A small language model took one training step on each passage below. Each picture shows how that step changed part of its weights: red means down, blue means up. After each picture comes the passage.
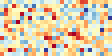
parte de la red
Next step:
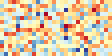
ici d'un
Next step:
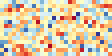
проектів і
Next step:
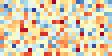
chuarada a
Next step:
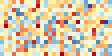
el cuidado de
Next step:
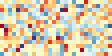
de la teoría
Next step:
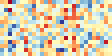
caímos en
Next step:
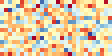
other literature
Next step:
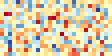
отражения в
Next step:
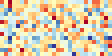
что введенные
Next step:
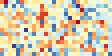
به گونه ای
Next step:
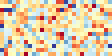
etadi. 1.
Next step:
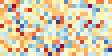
aux éleveurs
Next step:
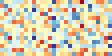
generacionalmente sin
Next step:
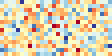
что предприятие
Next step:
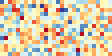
Nacar B.,
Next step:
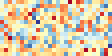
deb qaralishi
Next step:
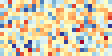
vividas por los
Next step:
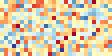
olib borilayotgan
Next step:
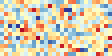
foiz ustama
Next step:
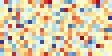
teste, foi
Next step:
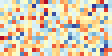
Lekin bu bilan
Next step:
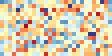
el historiador
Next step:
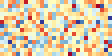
supervivencia al
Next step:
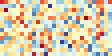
& Levin,
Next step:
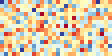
dei due
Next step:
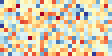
kelar edi”.
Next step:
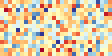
yoki muallifga
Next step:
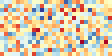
te bieden aan
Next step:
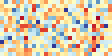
yo'q qilishni
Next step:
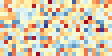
Christo che
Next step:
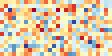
estudio, se
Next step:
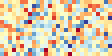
avaliação em
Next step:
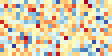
sie in erster
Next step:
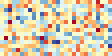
tag kursi
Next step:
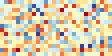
em ascensão
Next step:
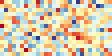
la posibilidad de
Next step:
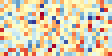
раку, а
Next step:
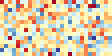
sowie die
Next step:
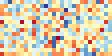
a Changing
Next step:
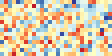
de denegación de
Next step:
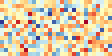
las regiones de
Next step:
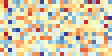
preparative form of
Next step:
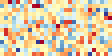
wie dieser in
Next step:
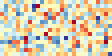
der Wichtigkeit
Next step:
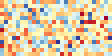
in blood
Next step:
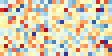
lekin talant
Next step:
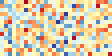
бы не было
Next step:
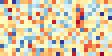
які кидають
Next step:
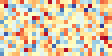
de recherche
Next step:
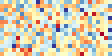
yagona axborot
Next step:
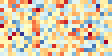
Лютера против
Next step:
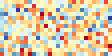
xosligi madaniy
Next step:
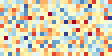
treinamento os
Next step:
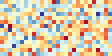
e sem consulta
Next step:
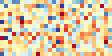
familiar e individual.
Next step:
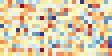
a mudança
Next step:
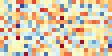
pojęcia z
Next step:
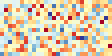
работе на
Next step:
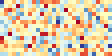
jihatlar o‘z
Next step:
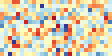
intéressant dans
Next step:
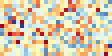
munosabati kuchli
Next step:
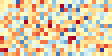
Til yordamida alohida
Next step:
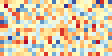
were in the
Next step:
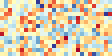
какой степени
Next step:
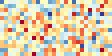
на даний актив
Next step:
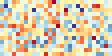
el usuario
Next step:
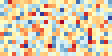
marcada pela
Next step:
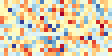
va o'quv
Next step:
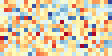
shakli hisoblanadi.
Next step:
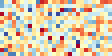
A 5 formatda
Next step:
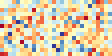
- Derin
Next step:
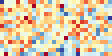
в детские
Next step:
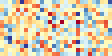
они же
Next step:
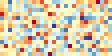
estudiantes del nivel
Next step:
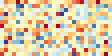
diferensiasi yang
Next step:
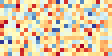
сад Петра
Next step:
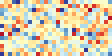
Convencional. El
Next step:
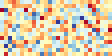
of cases,
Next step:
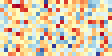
Federal de
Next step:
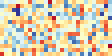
ҳам юқори
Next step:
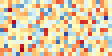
18), von anderen
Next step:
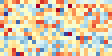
digital. Evaluasi
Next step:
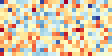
brings more
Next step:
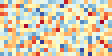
y Porcentaje
